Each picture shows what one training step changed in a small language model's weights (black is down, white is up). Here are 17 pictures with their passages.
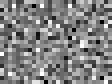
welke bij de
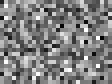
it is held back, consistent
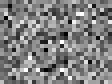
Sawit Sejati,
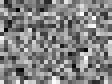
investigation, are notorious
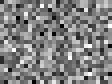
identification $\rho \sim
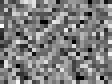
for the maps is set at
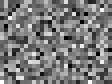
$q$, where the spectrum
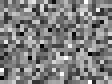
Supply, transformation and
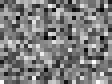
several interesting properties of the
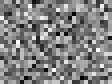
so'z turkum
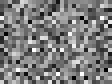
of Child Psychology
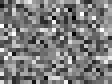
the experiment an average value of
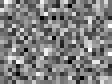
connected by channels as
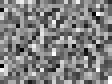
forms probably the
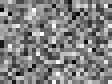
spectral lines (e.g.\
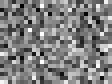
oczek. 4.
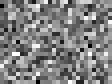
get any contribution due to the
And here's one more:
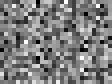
agent on the wireless
